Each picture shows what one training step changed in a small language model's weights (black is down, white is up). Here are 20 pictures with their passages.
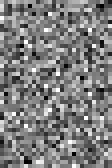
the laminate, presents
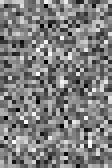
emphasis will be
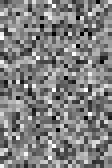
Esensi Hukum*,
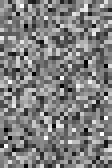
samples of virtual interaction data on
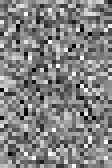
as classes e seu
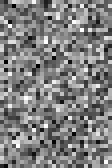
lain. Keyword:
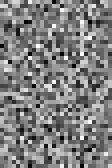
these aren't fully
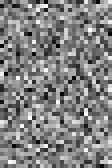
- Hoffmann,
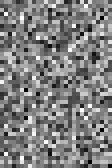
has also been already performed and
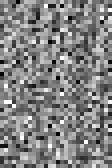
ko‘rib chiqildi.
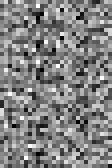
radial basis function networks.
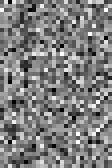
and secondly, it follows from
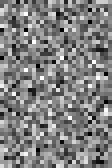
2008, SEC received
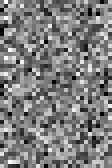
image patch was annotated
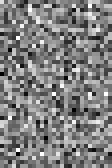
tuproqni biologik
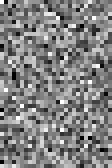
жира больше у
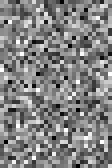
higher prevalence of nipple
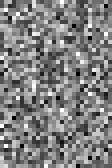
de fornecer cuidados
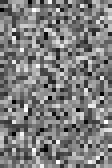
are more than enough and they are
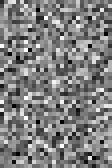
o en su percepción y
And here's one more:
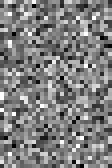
IEA says*.
